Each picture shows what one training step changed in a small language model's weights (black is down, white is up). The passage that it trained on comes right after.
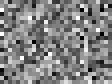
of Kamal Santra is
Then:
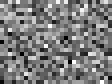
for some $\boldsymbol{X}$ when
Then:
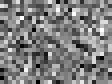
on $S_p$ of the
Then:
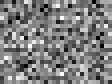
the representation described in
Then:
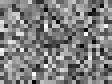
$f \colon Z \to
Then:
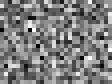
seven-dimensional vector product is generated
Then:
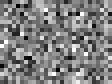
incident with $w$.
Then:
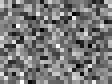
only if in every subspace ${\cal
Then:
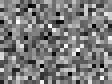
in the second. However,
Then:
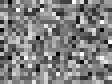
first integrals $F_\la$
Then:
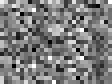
appliquer le
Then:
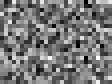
Univ. Iagel.
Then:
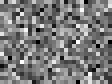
D. Gromoll and K.
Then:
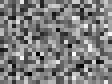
open in the totally
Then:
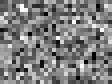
by using the two implementations
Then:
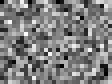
order to single out this class of
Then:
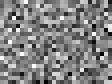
Inequalities for Order
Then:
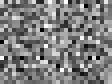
an open neighborhood of
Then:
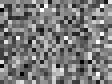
handwritten digit
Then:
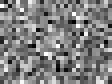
given an isomorphism $\psi:
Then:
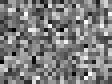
constant $C_{1}$ such that
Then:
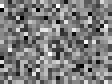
of Prony type in a
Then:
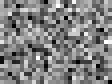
contains a unimodular element.
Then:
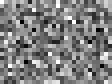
quiver $Q$ of type
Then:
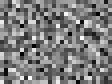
\times 1) \circ \Delta
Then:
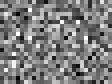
be the corresponding basis of
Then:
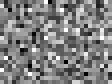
that there is a little
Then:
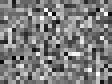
and the mathematical
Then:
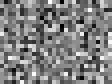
these more flexible
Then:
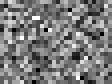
Sciences,\\ 1,
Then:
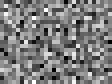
speed $c$ and on
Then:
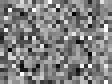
of coherent sheaves
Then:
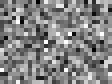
cooled from 300 K to
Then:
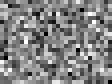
and as $C_{\lambda}\cdot
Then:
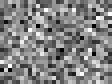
which also affect the order
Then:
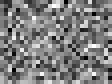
variants may fail to
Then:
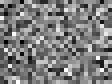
have already remarked
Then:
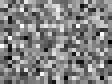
exists a balanced metric on
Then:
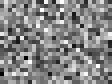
are the poissonized
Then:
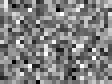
keeping the value of
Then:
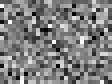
of support, $S$ satisfies
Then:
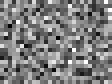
reduced subscheme structure on
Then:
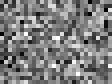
as one equation \begin{equation}
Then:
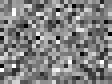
satisfy (2). To prove
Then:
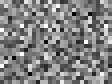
of a linear system, there exists a
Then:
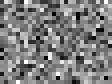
$n$ dof parameters
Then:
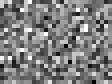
we cannot turn them
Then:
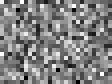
f \in \Omega_X
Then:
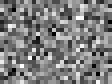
In this section we will analyze
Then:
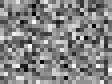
that in the level convergence
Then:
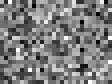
\right)$, namely a map
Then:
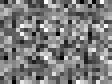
subtle point is that the
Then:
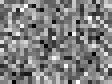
as the \emph{rank}.
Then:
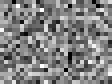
the macroscopic
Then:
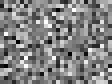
straightforward calculation
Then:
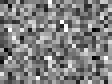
A natural idea is to choose
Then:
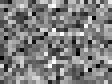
use of its structure to derive some
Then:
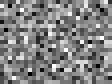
is a map $c :
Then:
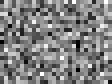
an $[N]$-reduced
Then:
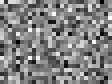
a {\em unique} morphism
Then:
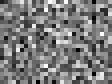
To overcome this problem,
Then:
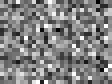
an element orthogonal to
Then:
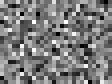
while if $v\in
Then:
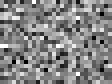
discussions on the
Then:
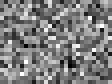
point $\gamma(t^*)$ such
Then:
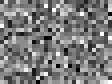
\end{prop} For
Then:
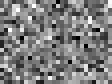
to the Gauss
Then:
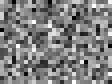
to 1 incrementally,
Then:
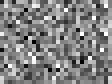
induced K\"ahler metric is smooth
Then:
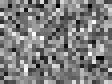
shows that $F$ is
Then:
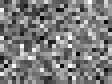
defined over complex vector spaces. Let
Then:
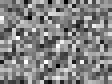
specific moments.
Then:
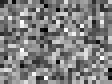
\le N$ identified with
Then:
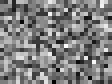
$\beta$. The elapsed
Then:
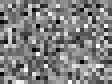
in the mathematics
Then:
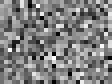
definition of weak solutions. Some
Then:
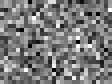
\end{equation} we reduce
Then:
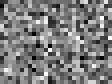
\begin{eqnarray*} \beta >
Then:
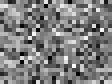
higher dimensions}, Math.
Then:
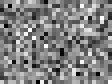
$$ which is equipped with the
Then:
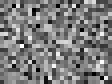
\alpha}$ onto the
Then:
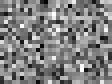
the length of $T$.
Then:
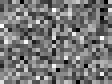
\end{align} Let $X
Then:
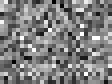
thus giving the wanted
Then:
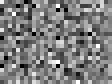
rewritten as
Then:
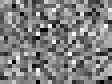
$t$ the following estimates
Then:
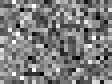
\hat u_1 & \cdots
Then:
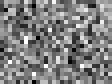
consist of all $f\in
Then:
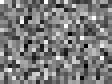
Y\wedge W\right)
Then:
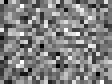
a\leq c, b\leq
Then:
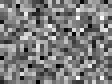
$P^*$. Without
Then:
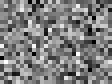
assume that $\{e,f\}$ is
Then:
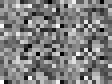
\qquad \qquad $$ $$
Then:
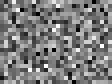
HGV. Therefore, the
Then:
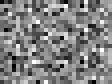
tangent to the boundary. This
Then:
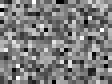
trajectory. As the same
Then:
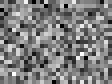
$$ and they are certainly
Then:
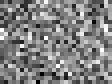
$K'$, there are infinitely
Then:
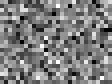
the scalar curvature
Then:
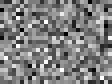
of \begin{align*}
